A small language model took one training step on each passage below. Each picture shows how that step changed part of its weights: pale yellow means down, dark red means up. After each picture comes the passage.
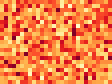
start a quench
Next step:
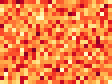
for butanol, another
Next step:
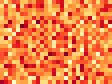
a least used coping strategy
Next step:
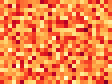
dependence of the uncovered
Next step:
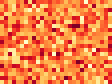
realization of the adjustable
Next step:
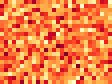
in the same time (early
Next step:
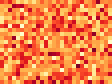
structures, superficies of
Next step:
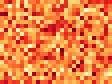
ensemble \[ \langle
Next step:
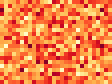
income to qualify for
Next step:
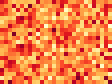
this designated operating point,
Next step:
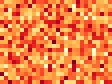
used to predict the consumption of
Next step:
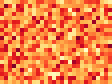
energy and a wave moving into
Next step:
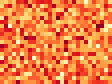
weighted correction is applied to
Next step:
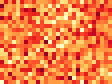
overlooked: How
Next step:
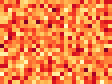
strings, after summing over
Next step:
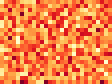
trust in AI depend on
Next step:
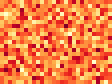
unity reflects the fact
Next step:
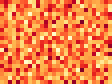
the PIE model that best
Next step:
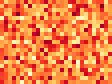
affects the behaviour in
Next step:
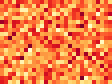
samples Forms Functions
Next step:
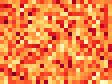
die. Why some
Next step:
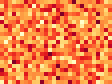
that of the macroscopic
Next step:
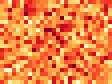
as \begin{eqnarray} E
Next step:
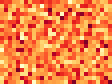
which we now write down,
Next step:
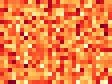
most significant impact is on the control
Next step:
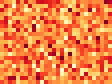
user's long-term and
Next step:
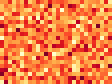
be chosen in order to define where
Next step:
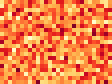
train the model and 26
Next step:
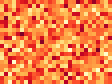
structural part of a wind
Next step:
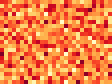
in the mountainous area
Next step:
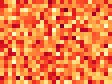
Consequently, correctness cannot
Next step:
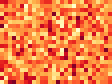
blocks, which solves
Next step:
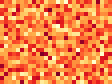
is obtained by reducing relation
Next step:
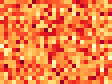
provided to evaluate the performance of our
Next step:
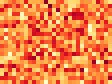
if these are the only options
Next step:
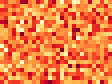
same as that of a conventional
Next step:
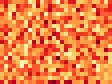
the unique fixed point of the
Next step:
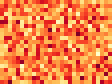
details specific to thermal insulated
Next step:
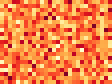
CJEU thereby
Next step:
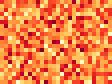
first sight seems to
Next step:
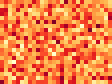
on this period, is shown in
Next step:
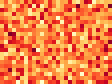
noting that the crucial
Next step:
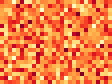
high-speed operation,
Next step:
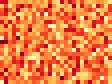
of models in extra dimensions have
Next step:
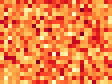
targeted in this study.
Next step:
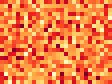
whereas unstable as
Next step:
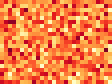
dependence on temperature, with decreasing
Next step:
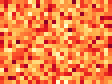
the central AGN.
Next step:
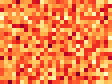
from the Student Innovation
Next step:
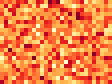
second grade students]. *The
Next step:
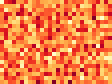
a run ages. We
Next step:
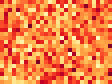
and the 3D-specific
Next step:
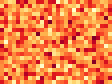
group in the embedding tensor
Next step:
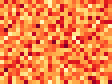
rod. A sensitivity analysis
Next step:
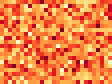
strategies in higher and engineering education
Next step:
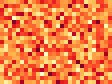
optical filters could only show large
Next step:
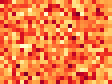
in TMC-1 by
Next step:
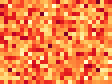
centripetal force on
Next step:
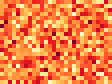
zidanih stavb
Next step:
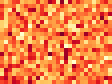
and the lipids of
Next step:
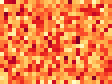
ages revised by
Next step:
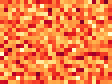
which is illustrated below. Figure
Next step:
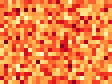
Answer the given
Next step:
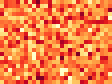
some metrics are environmentally
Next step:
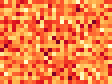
All authors were responsible for
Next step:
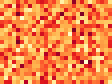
implement in a real experiment due to
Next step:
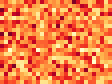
allows the hand to swing
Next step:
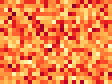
used as a substitute for
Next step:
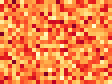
Costa Rica.
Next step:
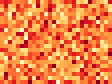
the optimum magnification and E
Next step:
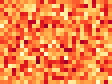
all the finite monopole the
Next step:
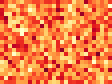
multimeter and the
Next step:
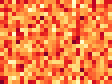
or indirectly by
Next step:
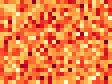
and hydrogen donor
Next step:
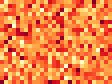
two-dimensional subspace of
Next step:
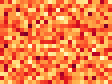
and extending the nets to
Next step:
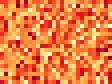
habitable zone}
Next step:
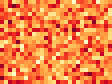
compared to IceCube
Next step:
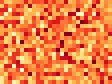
applied to the JMLS
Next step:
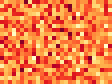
particularly focusing the function of
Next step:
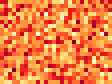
of both the graphene
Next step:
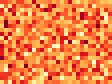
(%) against diameter
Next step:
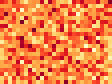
product state or - separately -
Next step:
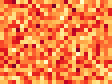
switch S3 changing
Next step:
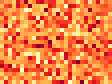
decision making for a surveillance
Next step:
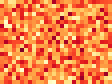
separately. (i)
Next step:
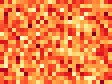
and the radial coordinate
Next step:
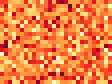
a function of fixed, time independent
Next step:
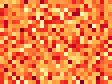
matter is in a circular
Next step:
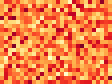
underlying animosity and
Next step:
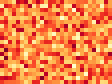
children that education is important.
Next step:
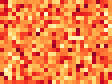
of motion governing the
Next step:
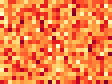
region of this 3WC within
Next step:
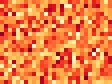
in a seemingly
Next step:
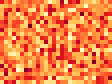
and ends up in the
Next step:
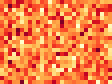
(two-dimensional case,
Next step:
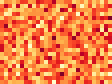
sections. If the next to
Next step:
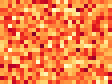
deviation from the identity
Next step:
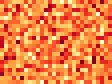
to recognize and respect the
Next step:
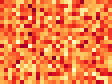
Quantitative analysis
